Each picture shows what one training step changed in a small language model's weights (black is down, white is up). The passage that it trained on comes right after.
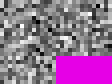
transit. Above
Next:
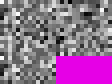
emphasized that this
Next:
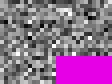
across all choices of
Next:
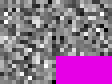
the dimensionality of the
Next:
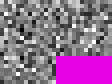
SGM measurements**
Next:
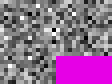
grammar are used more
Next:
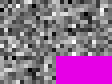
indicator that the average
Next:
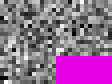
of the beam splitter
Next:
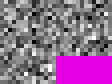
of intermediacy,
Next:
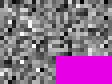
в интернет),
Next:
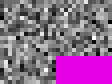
explain in most existing
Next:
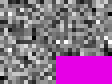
это на 90%
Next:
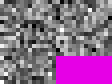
a discontinuous
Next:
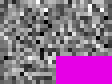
doped samples.}
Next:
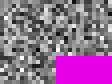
in the thermal radiation from
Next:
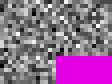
- Bringué,
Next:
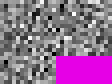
esperava deles
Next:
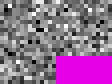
Theor. Phys.}
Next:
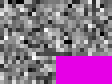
та правильному
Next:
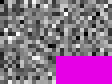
d'un atome ou
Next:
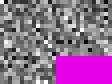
of microscopic simulations and
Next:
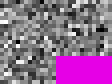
function in SIDIS data
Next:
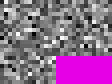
um fator crucial
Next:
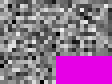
In c) the effective
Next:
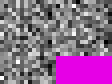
26 Aralık
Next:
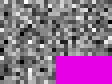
of fog nodes
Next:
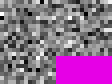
distance matrix $S$ is
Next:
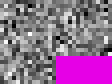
of about 300 MeV
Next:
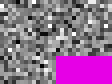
barcha aniq,
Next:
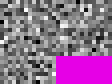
corpus collection.
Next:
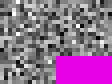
bunga deposito
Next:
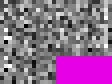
rahbar pedagog
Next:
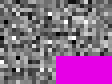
собой раствор
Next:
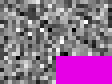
the charge of an
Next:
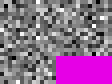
extended gravity,
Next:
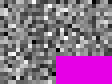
judgement as the
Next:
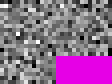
13 iyundagi
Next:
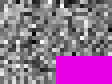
у підвищенні
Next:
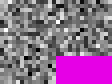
a factor of four to a
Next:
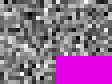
suggest that the kinetic
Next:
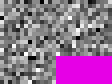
and $J_{\rm
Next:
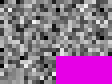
topilgan rizq
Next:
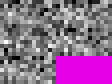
програм обробки
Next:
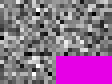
The best-performing
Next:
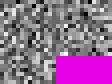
case considered in the previous
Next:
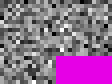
horizon can be
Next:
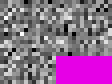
panel), for $\kappa =
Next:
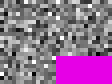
alguns registos
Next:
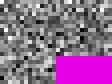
down by a factor
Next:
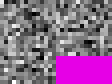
alternative set theory that
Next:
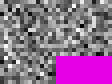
dark matter models,
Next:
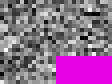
overall intensity scale of
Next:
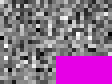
of complex conformal cross
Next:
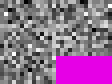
translational symmetry.
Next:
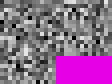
participativa, o que
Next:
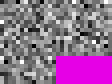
deverão constar
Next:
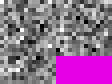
a positive symplectic
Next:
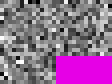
is extraordinarily
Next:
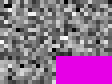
't Hooft
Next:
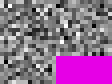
benchmarking them.
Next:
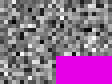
are defined to be the
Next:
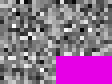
Thus, we have a consistent
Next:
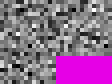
de bu mitolojik
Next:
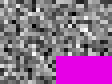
0)\) map used
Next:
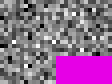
bilgi işleme
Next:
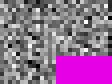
the calculations. On the
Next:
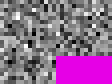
decreases, the signed
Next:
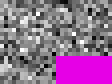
/ Publicado:
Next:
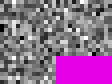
universitet emas,
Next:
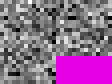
We gratefully
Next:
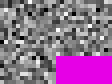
region is separated into two
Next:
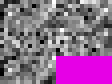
a malicious or
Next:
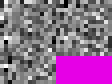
Et être
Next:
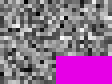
power of the lens defined
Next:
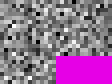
differs from the
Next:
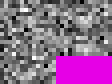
или нарушения
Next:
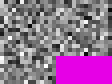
the results presented in the two
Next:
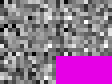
Dessa forma,
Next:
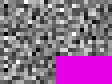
shapes. In
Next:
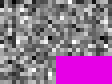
бійцем, а
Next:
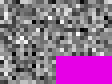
is higher than this same
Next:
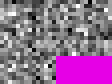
that the instructive
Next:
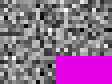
sistema. Figura
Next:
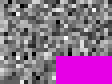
che troviamo
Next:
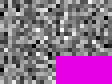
divided into training
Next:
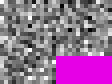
the needs and their use
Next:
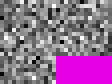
reaction cross-section
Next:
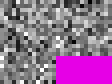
понимается как
